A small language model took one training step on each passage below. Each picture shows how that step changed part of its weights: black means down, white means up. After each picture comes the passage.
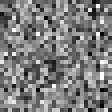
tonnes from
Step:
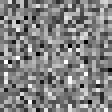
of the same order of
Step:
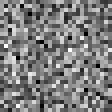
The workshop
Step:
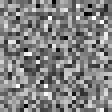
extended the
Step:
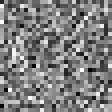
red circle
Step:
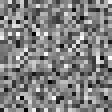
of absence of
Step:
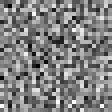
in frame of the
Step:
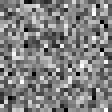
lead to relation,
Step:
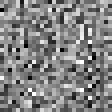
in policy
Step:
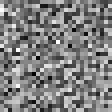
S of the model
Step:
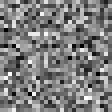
the fairy
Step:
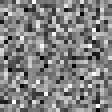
{this is only
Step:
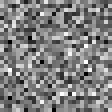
the value of education
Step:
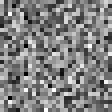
participating in
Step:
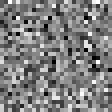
tend to become
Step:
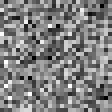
a difference between two
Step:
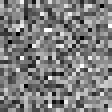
for their own
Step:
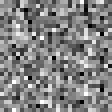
data characteristics,
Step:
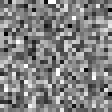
# pip
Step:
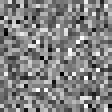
of various forms of
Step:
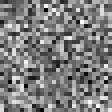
the anharmonic
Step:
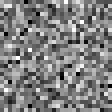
temperature data from the
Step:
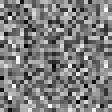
and provided its
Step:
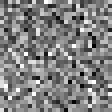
their k nearest
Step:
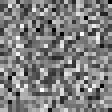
approach describes parton
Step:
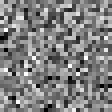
experimental and control
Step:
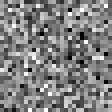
to functional and
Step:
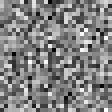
general function defined on the
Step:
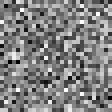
potential of the particular
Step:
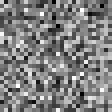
a system of the
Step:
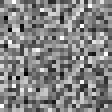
inherent death
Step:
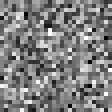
are weak, so
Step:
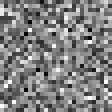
IQA is
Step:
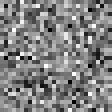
mapped to the
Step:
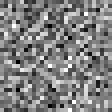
will collect consent
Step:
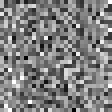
support with different Fe
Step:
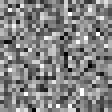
to translate the
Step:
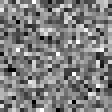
i \omega h}
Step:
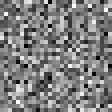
and possibly
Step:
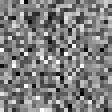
back onto the
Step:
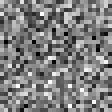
observable is the
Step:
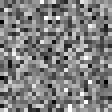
the textures of
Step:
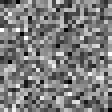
the Kondo temperature
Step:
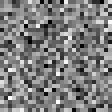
As collagen
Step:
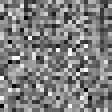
and the physics of
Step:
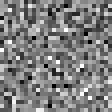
on their AI use
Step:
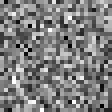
replace a
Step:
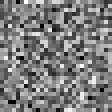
as a backbone
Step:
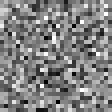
quantity that
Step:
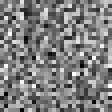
results were also reported
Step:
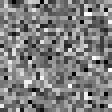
the hardening
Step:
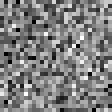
condition with respect to
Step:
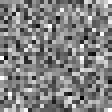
answer 15
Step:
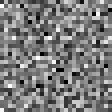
With increasing
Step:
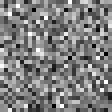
Effect on
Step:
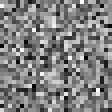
applied to
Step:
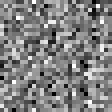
treatment services
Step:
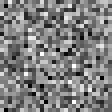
included in any other
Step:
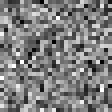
runs in
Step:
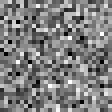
of current models around
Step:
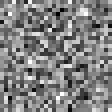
as a continuation
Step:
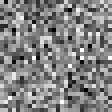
phase. As well for
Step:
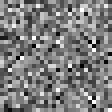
to regulate
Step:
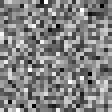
a function of time The
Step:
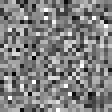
of Mechanical
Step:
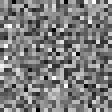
Output of
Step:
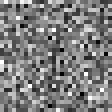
a. Central
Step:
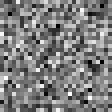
a higher risk
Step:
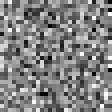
was studied in
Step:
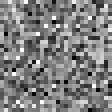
marine snow
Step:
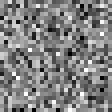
of a few
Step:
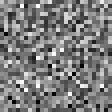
from standard user
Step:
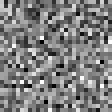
health information.
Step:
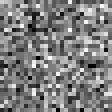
we determine a
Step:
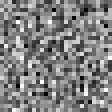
model in regards to
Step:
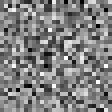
designed to test the
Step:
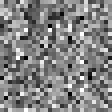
flow features as observed
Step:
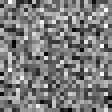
spheres, at
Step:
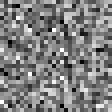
our video
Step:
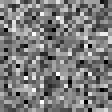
the ones that are
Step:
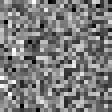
success through the
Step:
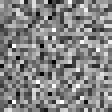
general, it is more
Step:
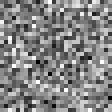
an arbitrary
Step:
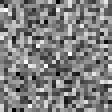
Knowledge The
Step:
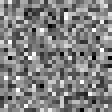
was derived by
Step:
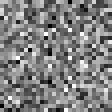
is associated with the
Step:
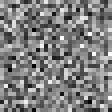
the disk's surface
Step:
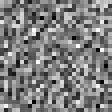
reproduced from
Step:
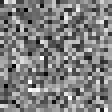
difficulty within
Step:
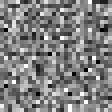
the Higgs
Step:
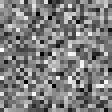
general understanding of how
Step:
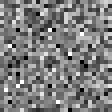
this case it is not
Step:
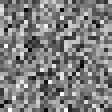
range of quantile
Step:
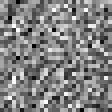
persistent positive
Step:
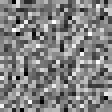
inequality has a
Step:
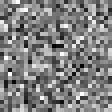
forbid the large
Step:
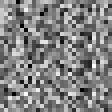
derivative form of
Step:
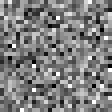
was less than it would
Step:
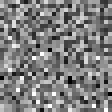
the lower X-ray
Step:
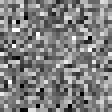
in the scalar
